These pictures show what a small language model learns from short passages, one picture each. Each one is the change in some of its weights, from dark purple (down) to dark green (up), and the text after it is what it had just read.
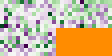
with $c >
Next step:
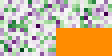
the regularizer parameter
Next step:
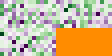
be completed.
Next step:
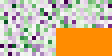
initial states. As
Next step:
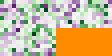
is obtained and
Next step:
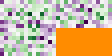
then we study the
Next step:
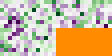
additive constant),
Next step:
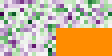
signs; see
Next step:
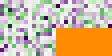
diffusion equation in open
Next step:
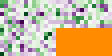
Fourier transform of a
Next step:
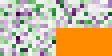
momentum density p
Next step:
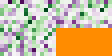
of shift-invariant
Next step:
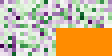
even and if
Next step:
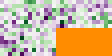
loss. In
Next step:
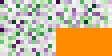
leadership still tends
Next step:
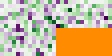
results, sound thin
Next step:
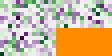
variety and plant population
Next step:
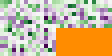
Global TB
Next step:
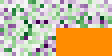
Aedes sp
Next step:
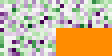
by facilitating a
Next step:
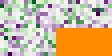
introduce an assumption which
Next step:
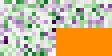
and urban communities have
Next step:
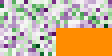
called a {\em
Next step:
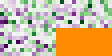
source is complicated
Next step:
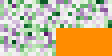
awareness to have
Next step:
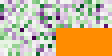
integrated into future risk
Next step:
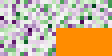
non-trivial integral
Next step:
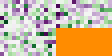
\ee straightforward computations
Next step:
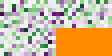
Furthermore, such an
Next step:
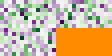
mathematics and in
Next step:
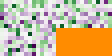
did my best to
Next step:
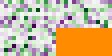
$K$ by
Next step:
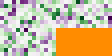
inner function with the
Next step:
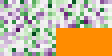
is concluded that
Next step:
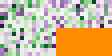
Politics in
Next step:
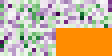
a constant and
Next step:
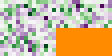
Department of Mathematics,
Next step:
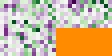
in results is due
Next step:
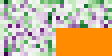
has been used.
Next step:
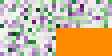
Mental Health and
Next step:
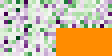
there were several
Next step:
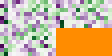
improved clinical parameters of
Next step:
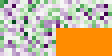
differential is the same
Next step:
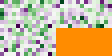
consent mechanism embedded
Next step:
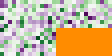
us evaluate and enhance
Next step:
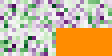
Theorem $4$,
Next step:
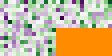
was used for the
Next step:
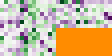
R}$ on the
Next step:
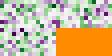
the tangent bundle of
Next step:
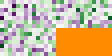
and ELI is
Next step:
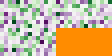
can be written as
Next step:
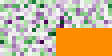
focusing on the
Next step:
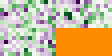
compounds, the
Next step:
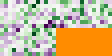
is an action
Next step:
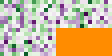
of the target
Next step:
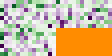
progression of
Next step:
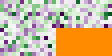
regularization by the
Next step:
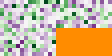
supervised and
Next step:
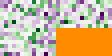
an edible
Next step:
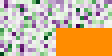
in the form of
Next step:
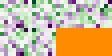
gives the proof of
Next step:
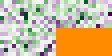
$\phi$ and
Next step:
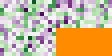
on the solutions of
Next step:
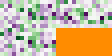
a characteristic of
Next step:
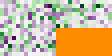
our story.
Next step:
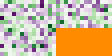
t \ge
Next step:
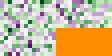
networks, have been
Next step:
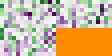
legal right to demand
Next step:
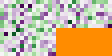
removed. See
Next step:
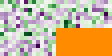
shows the share of
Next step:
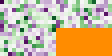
the vacant
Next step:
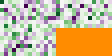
PRP (n
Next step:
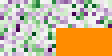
Gaussian random variable is
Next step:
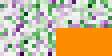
is denoted by
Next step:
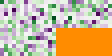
which presents the
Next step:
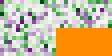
to arrive to
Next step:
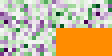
quote from his
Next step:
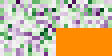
structure of the starting
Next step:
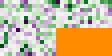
s with generalized
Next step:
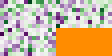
extract statistical data of
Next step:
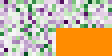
both the needs of
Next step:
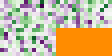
of the administrations
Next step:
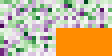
Kurten &
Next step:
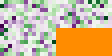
added max diff from
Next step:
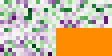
Let $v$
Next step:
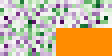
available power at the
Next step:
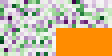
grave consequences
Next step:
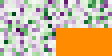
two elements of order
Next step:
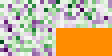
M$ (or
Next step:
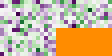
respect to }\eta
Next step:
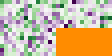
for the setup of
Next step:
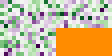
to be {\it
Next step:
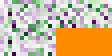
We also evaluate the
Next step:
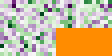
educational measurement and evaluation
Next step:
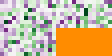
all $k$
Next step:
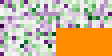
a straightforward computation using
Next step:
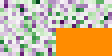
in describing their
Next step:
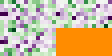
1 presents the percentage
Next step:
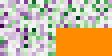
values depending on
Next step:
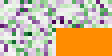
& Post
